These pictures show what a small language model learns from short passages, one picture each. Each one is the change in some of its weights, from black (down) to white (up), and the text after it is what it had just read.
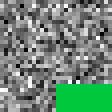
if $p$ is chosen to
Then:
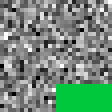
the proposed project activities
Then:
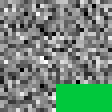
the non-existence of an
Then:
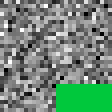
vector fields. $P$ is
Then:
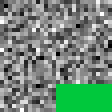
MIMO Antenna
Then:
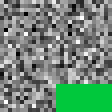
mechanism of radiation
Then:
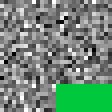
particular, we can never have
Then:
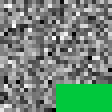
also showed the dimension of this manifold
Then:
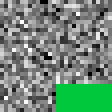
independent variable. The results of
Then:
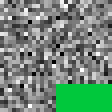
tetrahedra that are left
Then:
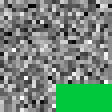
unique character, ignoring the
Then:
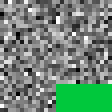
also investigated automata.
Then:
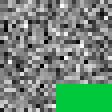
variety was replicated five
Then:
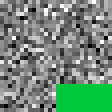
for the very enlightening
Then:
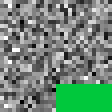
{\em curves} with many points over
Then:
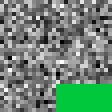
от вида
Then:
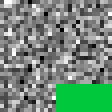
on a noncompact complex manifold
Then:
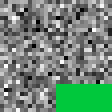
William, Michael
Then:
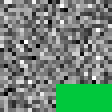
control} = \frac{(C -
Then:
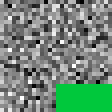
and religious minorities as
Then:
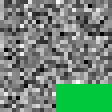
the peripheral system serves
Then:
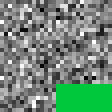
and efficacy of the finished
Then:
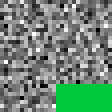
a forest. A {\it
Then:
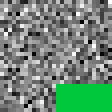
the second basic assumption holds
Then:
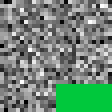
easier for researchers to access
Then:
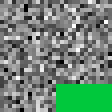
where it is a lipid
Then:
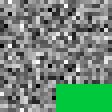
with a positive direction. Most
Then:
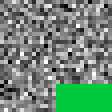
stress; a scalar stress
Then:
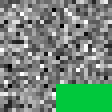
effect of cutting the star
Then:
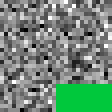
and motor functions. The
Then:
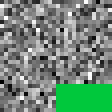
of $Z$ are independent of the
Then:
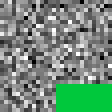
method, the equivalent properties of
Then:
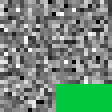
a batch size of
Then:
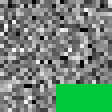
systems in New York,
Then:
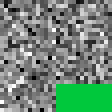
is shown in the inset. Figure
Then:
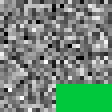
and thou shalt be as
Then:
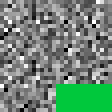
\right] . \end{equation*}
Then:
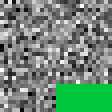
temperature and vegetation
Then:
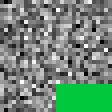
easier. These advancements
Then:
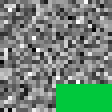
An OpenMDAO
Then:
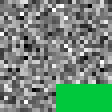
the weak operator topology. In
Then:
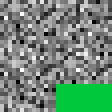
allowable and unallowable
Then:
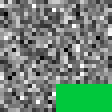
- ii. There is a significant
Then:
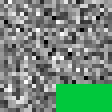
consecutive terms of this sequence form
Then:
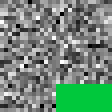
for the first co-creation
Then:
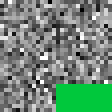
that form. \subsection{Main result
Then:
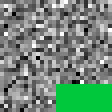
scientific productivity and impact
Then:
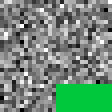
difficulties. Proper
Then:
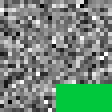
that \begin{eqnarray}\nonumber
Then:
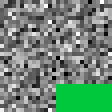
in \cite{N}:
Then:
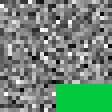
$P$. Assume for the
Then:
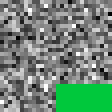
have led to shifts in
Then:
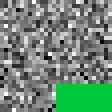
that the Theorem is true for
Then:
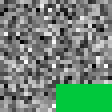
of oppression or another"
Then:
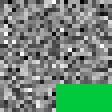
the system into a simpler form,
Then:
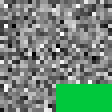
for $0< p<\infty$. We
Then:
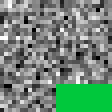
– regulated. The Never
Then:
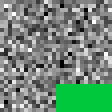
account a single function or all
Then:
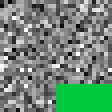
new ideas to this question. By
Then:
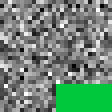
his daughter. After
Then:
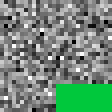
upon the conversations with the
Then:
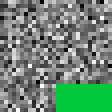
\lambda)}. \end{equation}
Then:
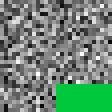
provide access to preprints or
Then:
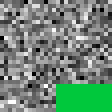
the proposed algorithm is formulated and
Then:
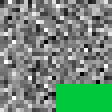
of function spaces by spectral
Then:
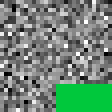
which were similar to our study [15].
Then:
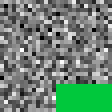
\rd x + y_k
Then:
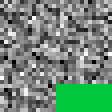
multi-scale Digital
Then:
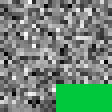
and Optimization: Although
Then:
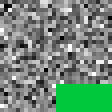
on cluttered images
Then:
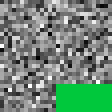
X$ we have \beq
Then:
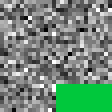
concerned, ensuring
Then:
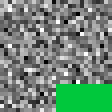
Abstract: The study deals
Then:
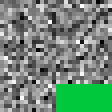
convolutional neural network
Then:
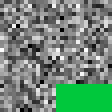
same number of samples. Key
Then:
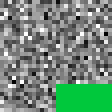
sections present significant changes in
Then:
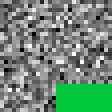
elliptic curves in the class
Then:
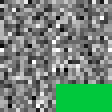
$$ \end{defn} Using
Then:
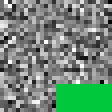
parametrically pushed into the
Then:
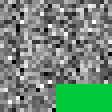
a research design that is focused on
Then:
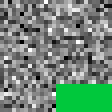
operating hours, and the
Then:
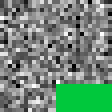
could be dictated by some
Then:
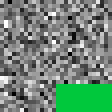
media supports political
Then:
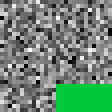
\in \Omega_K$, we have
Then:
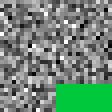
righteousness (Is
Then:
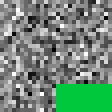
dynamics of biodiversity.
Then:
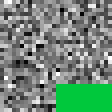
potential impact of market
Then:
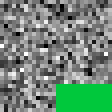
main depth limits to levels
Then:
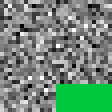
into areas of use. In particular,
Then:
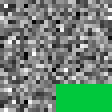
O&M credential. States
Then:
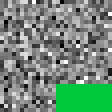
several interviews and are also
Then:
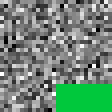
and $\varepsilon = 0.01$
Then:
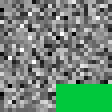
zero. \ed {Some
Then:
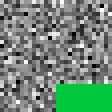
mechanism underlying
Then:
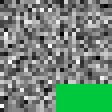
in Ginzburg {\it
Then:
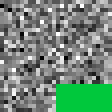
of $L$% -isomorphisms
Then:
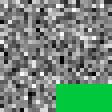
Improved latency
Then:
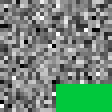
$a,b\neq 0$. Since
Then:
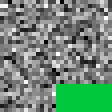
on the whole dataset is
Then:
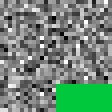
speed curve in $%
